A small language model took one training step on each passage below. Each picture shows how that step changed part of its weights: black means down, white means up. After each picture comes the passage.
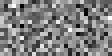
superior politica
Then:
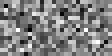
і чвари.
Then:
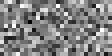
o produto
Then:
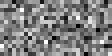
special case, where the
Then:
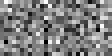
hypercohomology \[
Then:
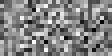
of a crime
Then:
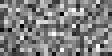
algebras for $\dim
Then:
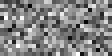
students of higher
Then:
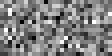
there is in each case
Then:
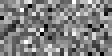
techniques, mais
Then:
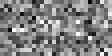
moddiy yordam
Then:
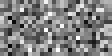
in Maandblad
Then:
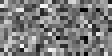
to what extent
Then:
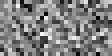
five tourism
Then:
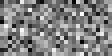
e jovens
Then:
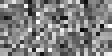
simply the product
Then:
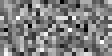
the contraction onto
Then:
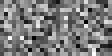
\qed \medskip
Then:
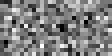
onto ${\rm
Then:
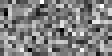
the diameter of
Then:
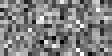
which we denote by
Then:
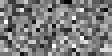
Mathematical Sciences -
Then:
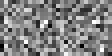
directly from the inequality
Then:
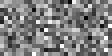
graph with the third
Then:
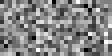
in the kernel of
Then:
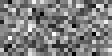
a definable construction in
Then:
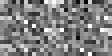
yil 12 maydagi
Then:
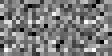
that they do not
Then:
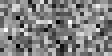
and $ n\in
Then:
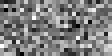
endi bironta
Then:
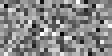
faol fond va
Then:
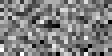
como também
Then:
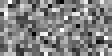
aims to
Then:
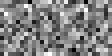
ansatz functions
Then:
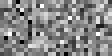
we remove all
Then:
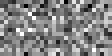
notations used for the
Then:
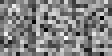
is the number of
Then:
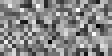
divergence free,
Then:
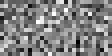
this feature can be
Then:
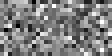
alcuni anni
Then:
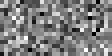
let $\chi =%
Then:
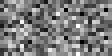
- mais do que
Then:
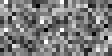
AI IN
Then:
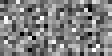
obtained using the results of
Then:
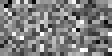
generan como por
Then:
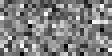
the case where $N
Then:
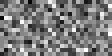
ondes et de
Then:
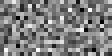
X$ and $\ca
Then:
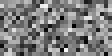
he has found a
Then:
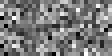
Thus we conclude that
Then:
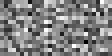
dalil dan
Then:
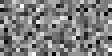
connected by an edge;
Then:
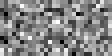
va ularni hal qilish
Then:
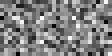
Moreover, the integration
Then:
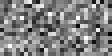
action of $G$
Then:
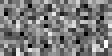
sum must be performed
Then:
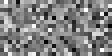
{\em polynomially
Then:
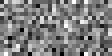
Easy consequences
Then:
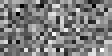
Chen H.,
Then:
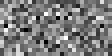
die Familie
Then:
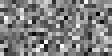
with new parameters by using
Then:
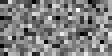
Observe that
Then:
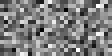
riscos é
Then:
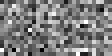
is based on the result
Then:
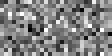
miya yarim
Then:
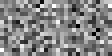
va oilada
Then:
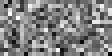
the total water
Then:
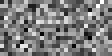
for some finite set
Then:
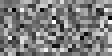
approaches to the
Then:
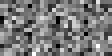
Theorem 1:} The
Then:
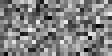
modernization of
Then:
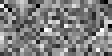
o gênero
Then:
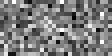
S. Pick a
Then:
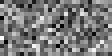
The converse is not
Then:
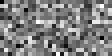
the usual differential
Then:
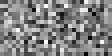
of the family, and
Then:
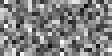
peut choisir
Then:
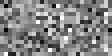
of Women in
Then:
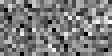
maximum step in
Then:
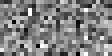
follows that $L$
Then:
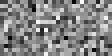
and the slope
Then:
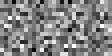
vaziyatda ham
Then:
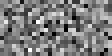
на которой
